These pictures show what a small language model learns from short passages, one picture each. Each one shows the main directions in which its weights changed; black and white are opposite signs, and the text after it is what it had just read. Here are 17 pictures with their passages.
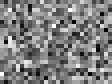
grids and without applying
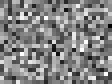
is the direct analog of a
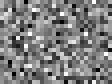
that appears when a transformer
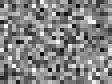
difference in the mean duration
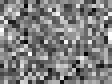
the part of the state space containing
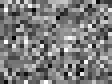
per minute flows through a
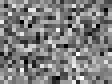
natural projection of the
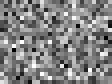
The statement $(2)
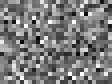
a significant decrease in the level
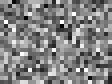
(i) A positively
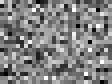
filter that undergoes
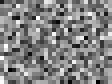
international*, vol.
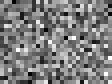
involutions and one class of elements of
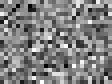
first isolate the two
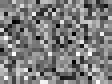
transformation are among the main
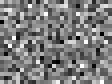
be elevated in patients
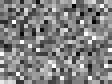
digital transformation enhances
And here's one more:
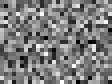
for a suitable class of
